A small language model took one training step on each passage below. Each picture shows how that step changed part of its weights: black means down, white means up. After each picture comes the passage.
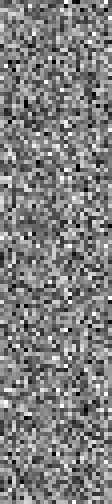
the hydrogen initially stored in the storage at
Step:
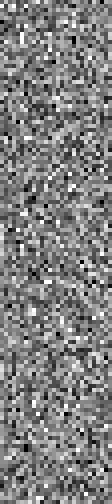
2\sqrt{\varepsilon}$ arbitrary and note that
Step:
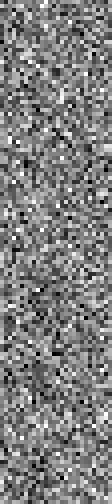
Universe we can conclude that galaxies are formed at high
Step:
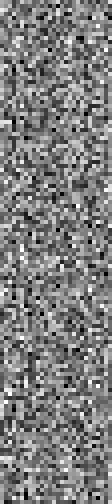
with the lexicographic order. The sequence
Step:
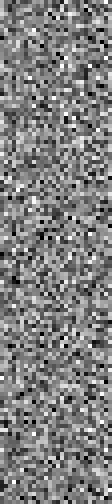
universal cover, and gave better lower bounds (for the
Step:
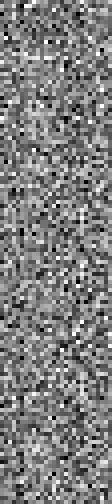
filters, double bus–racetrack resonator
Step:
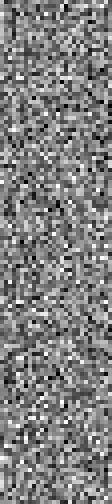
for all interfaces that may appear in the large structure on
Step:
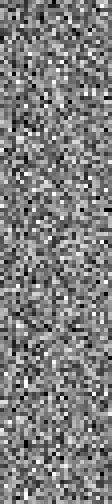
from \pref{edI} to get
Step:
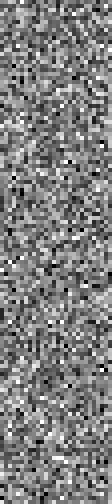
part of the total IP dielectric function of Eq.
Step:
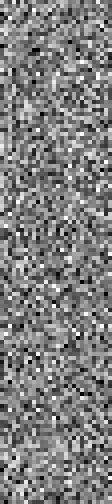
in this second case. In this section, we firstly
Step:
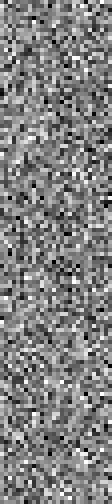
We could compute who would overtake, but we know
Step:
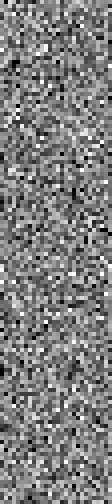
Kontsevich $\star$-product
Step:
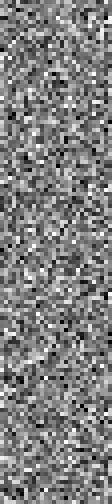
The best and the second-best results are
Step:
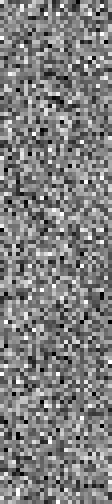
(\ref{eq:epsdependence})) it is easy
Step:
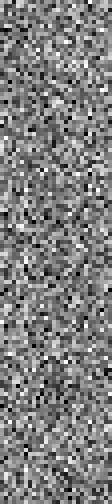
initial conditions. We have then proposed a new $\Gamma$
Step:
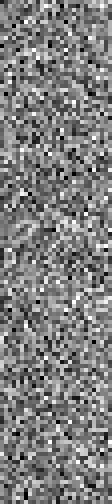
run. This is analogous to having one mobile H
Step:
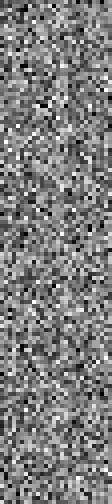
out \begin{eqnarray}\nonumber \ln
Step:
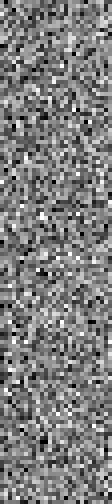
endpoints, with 45\% of the halo mass fraction
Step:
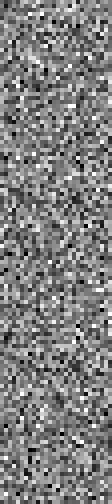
subdomains $\Omega_i(\mu) \subset
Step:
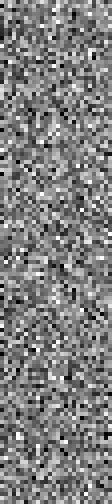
construction \cite{BHMV} guarantees
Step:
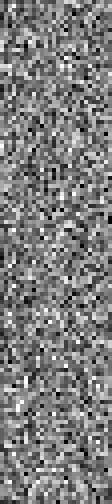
the sample amount equals the amount of processing units
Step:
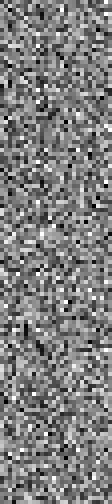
before nucleosynthesis. In such a context,
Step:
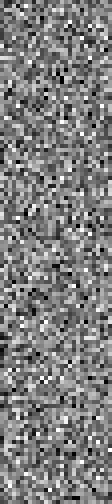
($\beta =1$) in the absence of spatial symmetries.
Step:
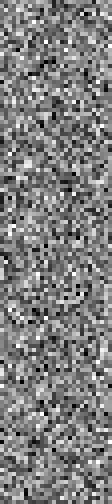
code generation. This approach simplifies model onboarding
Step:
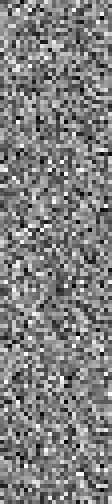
resonance. After growth, AuGe ohmic
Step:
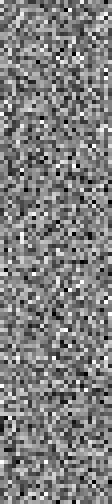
Beilinson [2] (at least for cycles
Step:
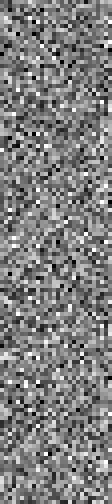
sica, Universidad de La Laguna
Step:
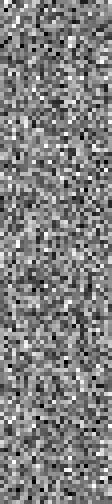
prior to the sample (diameter 6~mm) and
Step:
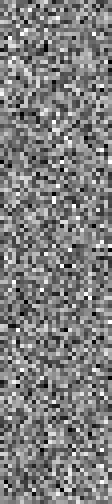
M. Primc who constructed bases of these
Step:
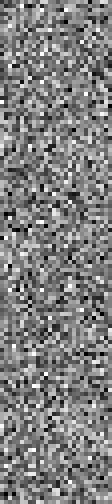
is a surjection, since \[\hskip
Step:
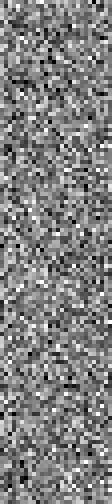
new features are puzzling: the possibility of an
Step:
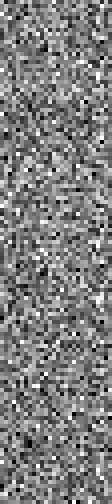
result in a privacy breach, whereas when agent
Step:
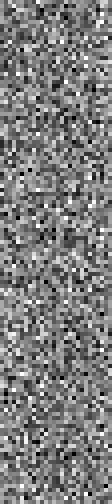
generation control. However, the lack of a rigorous
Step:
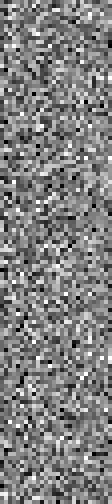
we say $\Gamma$ is {\it $(\sigma , m
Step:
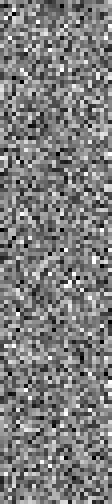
$a$ directions [10]. Therefore,
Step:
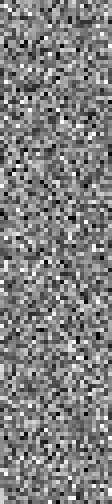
and $\beta_\uparrow = \beta_\downarrow
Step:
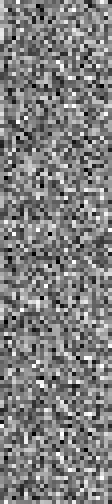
has an even number of nonzero entries; as
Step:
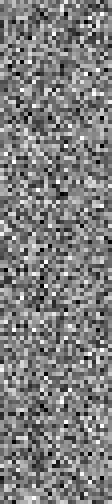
time axes are implemented by two separate fully connected
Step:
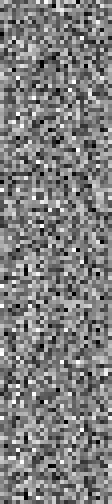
unstable form of the nucleon structure. The appropriate theoretical approach
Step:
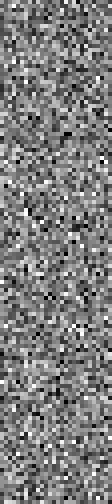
subsystem error dynamics $e_k$ and the corresponding parameter
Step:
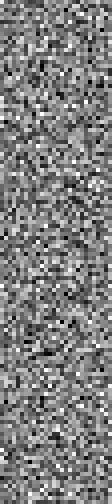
correspondence between linear least squares and linear least norm problems presented
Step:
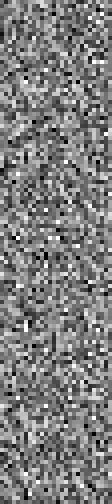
effect on the computed properties. The corresponding data for other
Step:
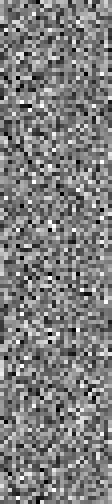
$\Delta :A\to A\otimes A$,
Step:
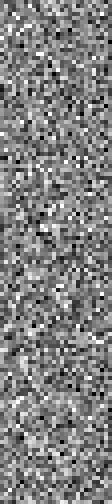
Examples shown are for CubeSat-scale
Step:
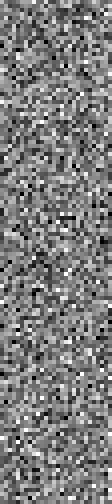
$\mu$m image of NGC104 (top)
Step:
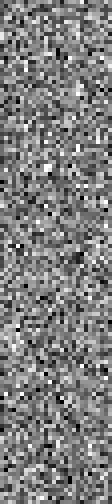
observed Fe~\textsc{ii} $\lambda
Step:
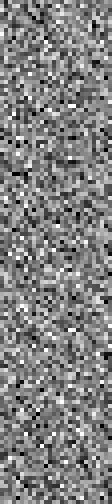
we say that a basis $e_1,
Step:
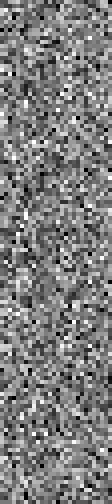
the analysis of the algorithm and never has to be computed.
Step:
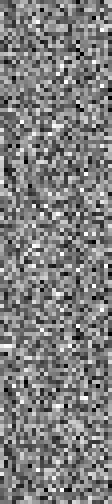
substrate is the exclusive benefit of the
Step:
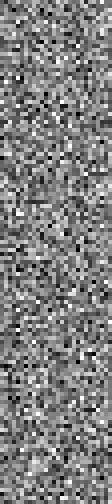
same unlabelled two-chain cover of $\bar
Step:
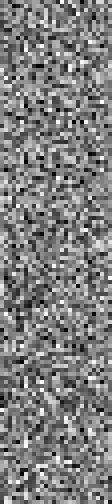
of the expanding shell gives %the mean density inside a
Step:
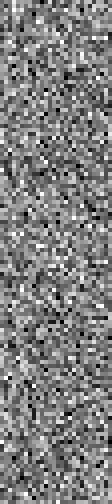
Sun is under constant monitoring at multiple wavelengths
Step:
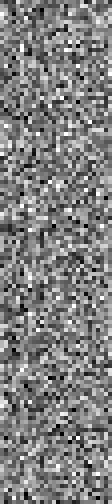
of the excess is converted to rain over a
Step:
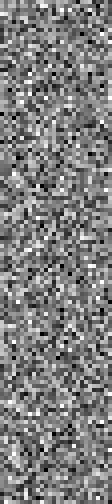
kernel without the momentum-dependent terms, see
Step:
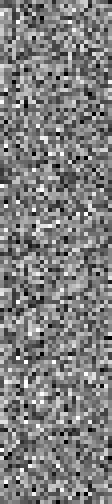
by conditioning on both the local representation and the context vector
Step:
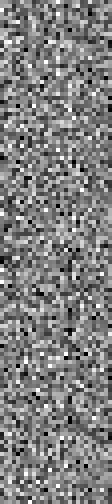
$\bfv_g(\bfx)$, and time step
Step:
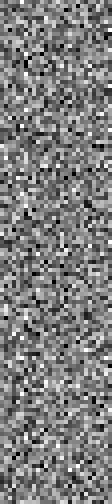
a finite product of local rings. We may assume that
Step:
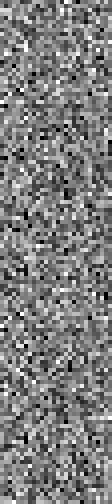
the photon production as a function of the CR energy
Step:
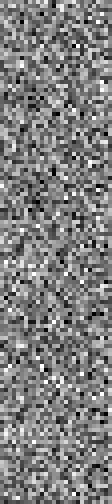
realize accurate individual controls using simple square pulses.
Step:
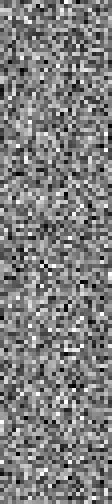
the components of a perimeter-minimizing region
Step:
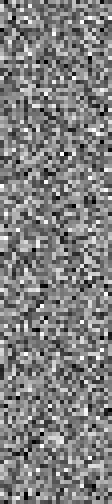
lying in a continuous space. This allows for rich
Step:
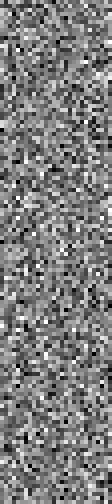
of $Z$ by the proof of Theorem
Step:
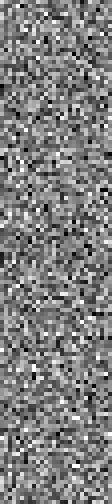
uniform in $\alpha$ (i.e., the estimates
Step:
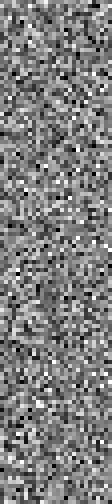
solved numerically using Newton's method. When the $\theta$
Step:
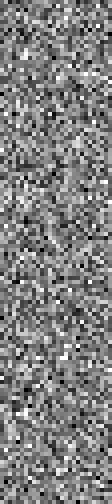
\frac {a}{l} \right)
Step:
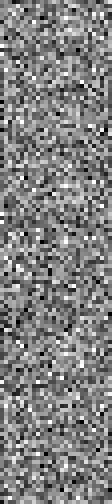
\vxc = \sI \Lc
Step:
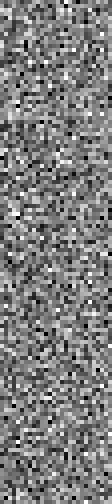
the structure of these $\Delta_a$ invariants. We
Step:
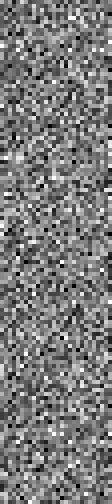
group. Choose $G\in \P$ and
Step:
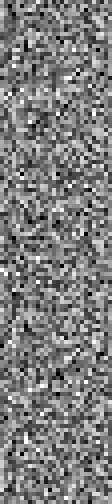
and beat with comb lines around 5700
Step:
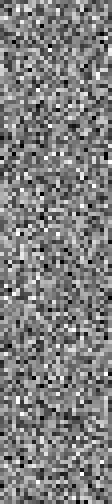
and compositions, exhibit outstanding
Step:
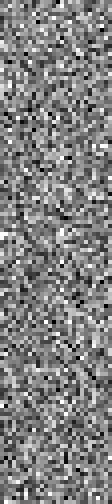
can find out the number of permutations without any clockwise
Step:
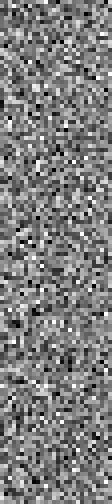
our research. Numerous papers discuss predicting
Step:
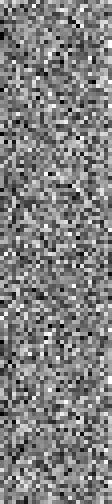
then $$\frac{d\sigma}{ds} =
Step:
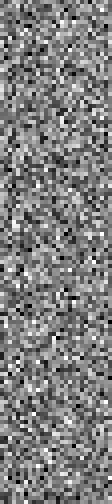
for OWFA. In section 4, we discuss the
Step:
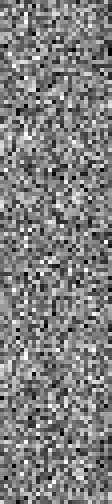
{L}} \newcommand{\la}{\langle}
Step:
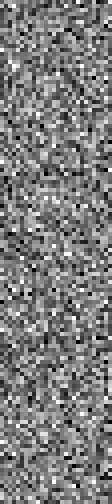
JM. -V.; project administration,
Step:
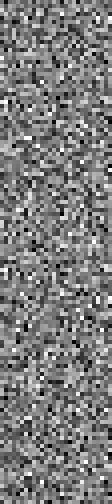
$k$ corresponds to our color $k-1$.
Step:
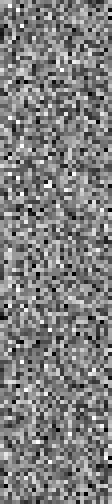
recovery. The joint modeling approach enables the sharing of
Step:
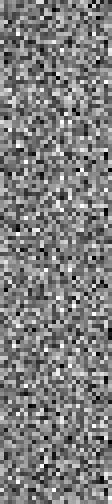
the deficiency of the parametric down conversion
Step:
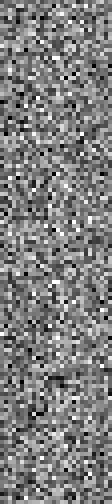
these three relations: \begin{align*}
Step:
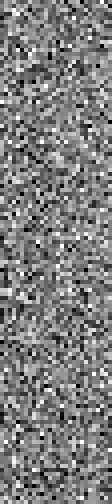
above the $\Lambda$CDM line $r =
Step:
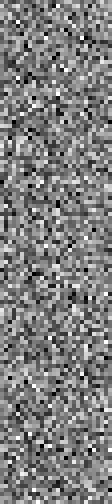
arbitrarily extended environment. A map $\Lambda$ is called completely
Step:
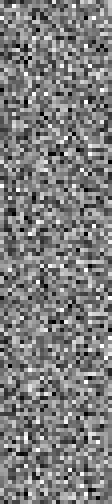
a qubit with highest fidelity $F =
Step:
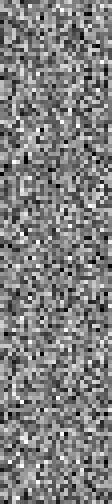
however not the case for most generic scenarios, where the
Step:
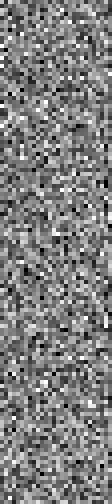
OCR-II, CR and SQ patterns as
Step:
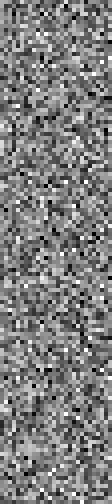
include 2-body relaxation, i.e.,
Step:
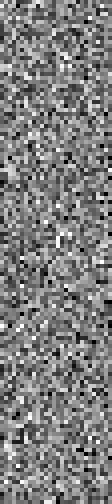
the tau identification problem. On the other hand,
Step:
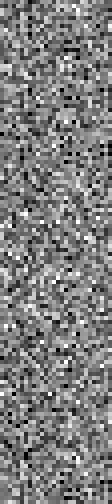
the cavity, we are thus defining a non fully integrable
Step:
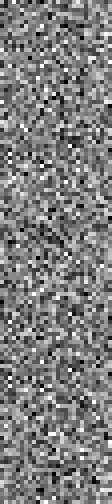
$t>0$. Nous supposons que
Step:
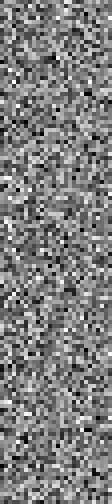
our definition of the hull boundary to the case
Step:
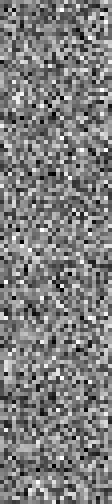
evolution of contacts} In order to pass to a
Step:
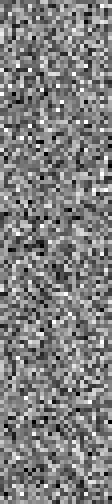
not compatible with the Leibniz rule, we can
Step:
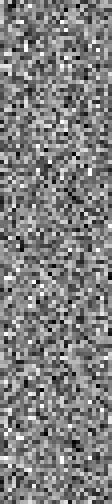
the severity of the required physics, and may
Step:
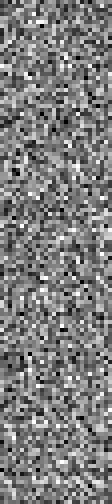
the test masses must be free-falling. Hence
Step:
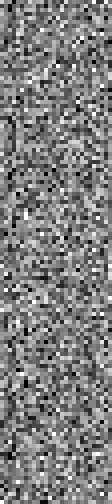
with sub-solar, and close to solar
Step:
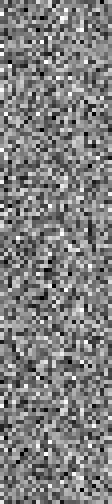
by \begin{equation} \mu _{\alpha
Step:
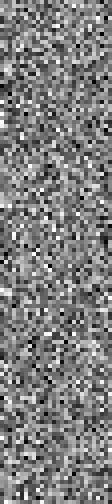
Lemma \ref{l2} and the Remark 1 there
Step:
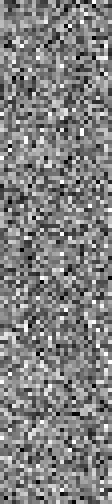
Lorentz-factor is $100$, the energy of resonant
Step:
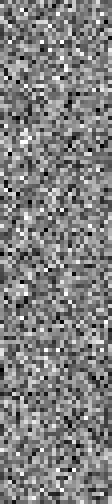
imaging is a popular optical technique for visualizing flow
